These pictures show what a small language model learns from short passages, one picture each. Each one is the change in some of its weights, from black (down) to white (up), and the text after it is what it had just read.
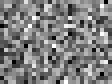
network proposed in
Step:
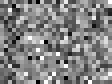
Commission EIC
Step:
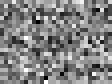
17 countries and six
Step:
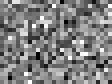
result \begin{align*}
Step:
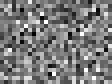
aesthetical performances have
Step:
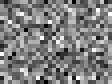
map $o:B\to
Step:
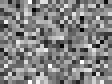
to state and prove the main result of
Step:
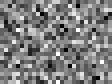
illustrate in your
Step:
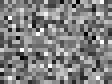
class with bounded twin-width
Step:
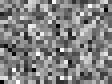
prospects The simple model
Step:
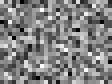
ratio equaling to
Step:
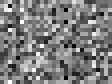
These processes can only be
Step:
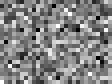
Jorge Paz
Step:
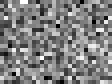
it is strong enough to
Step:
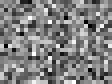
a certain exchange
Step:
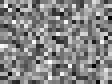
effect of the treatment
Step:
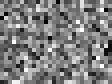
on Albanian usually
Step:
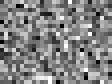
suffices to prove (2)
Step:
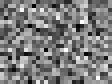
the bandwidth. As the
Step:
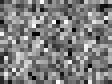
game industry shifts
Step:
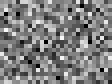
and performs in-house
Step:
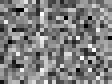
$f$ is an even function,
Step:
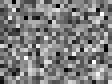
$\mathcal U$ into itself.
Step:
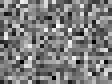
and just 7 percent
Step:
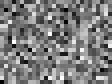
actual focuses
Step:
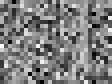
experienced a development during
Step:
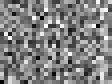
ALM, which is based on
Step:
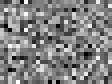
$n$ (lower sign):
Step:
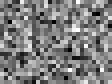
the work of the Leningrad
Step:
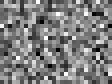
on detecting a
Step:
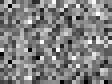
months three times a
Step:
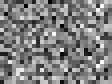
quadratic of the form
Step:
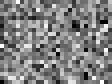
of those girls,
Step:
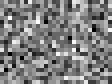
be adaptable and cater
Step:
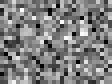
convolution. In this
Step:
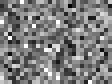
ABSTRACT We
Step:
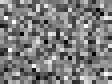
antioxidants is not
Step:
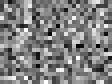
the clothing can be
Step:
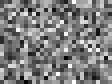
ε_f is the
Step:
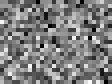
Kerdegari, S.
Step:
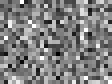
to reduce weight, increase
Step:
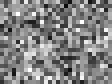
a vertex $b$ to the
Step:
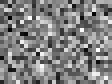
where $Z$ is the solution to
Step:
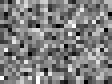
language on second
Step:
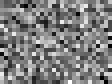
highest amount of
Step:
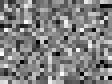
the biological functions of life
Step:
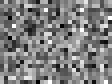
large-time ones can be
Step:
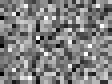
sequences were assembled
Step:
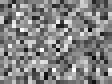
(or at least a part of
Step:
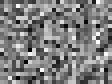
means of mobile phone
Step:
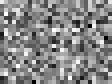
reservoir with a
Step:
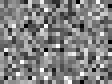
water, which contains
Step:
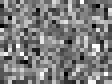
encouraging proof that
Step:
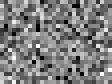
$\Delta \phi_{\lambda} =
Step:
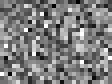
replacing continuants $$
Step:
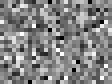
by 4G/LTE
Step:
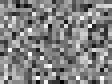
be found, for example, in
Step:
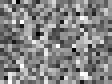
equation for both values of the
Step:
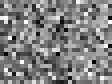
transition maps in
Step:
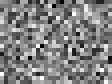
non-negative integer $
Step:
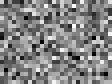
participants linked them
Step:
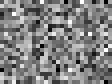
of almond band
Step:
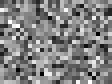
FSO channel
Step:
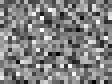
namely, that the
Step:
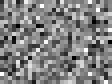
example of interlaminar
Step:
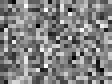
observed. Based on collected
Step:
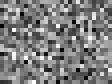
For $\xi \in \mathbb
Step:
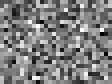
will be subject of the
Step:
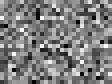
d'un espace profini
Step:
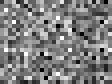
curvature flow control the
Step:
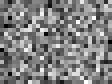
subgroups contained in
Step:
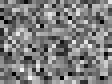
greatest effect was in
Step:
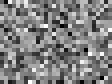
in the variables positively results in
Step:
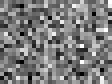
4} display only a small
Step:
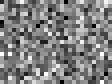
solution of 3:1 mixture
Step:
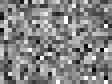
is a significant global health
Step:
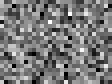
mutually singular,
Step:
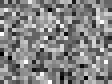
Objectives: The
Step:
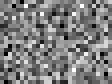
induces an automorphism
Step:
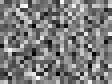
grid construction and
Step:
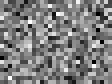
of affecting the Common
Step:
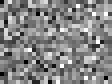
health issue.
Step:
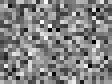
aspects of the history
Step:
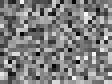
Industry 4.0 being
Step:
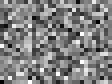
of the proteins
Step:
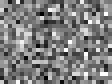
be crudely bounded above by
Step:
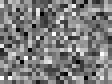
singularities} of
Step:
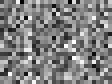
the most adequate
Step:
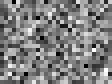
in the design phase itself while
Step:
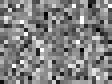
been applied to these
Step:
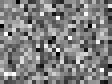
7 No of seeds per
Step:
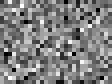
in the spectral radius.
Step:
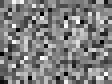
manifolds are known to be
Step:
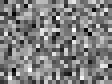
Limits of solutions to the
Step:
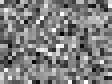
such methods not a trivial
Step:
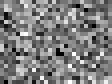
in mind that the choice of
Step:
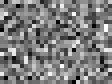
except if $\phi
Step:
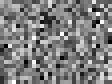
Stein? \er
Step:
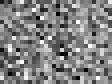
definitions in relation to the
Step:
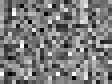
the dual formulation of the
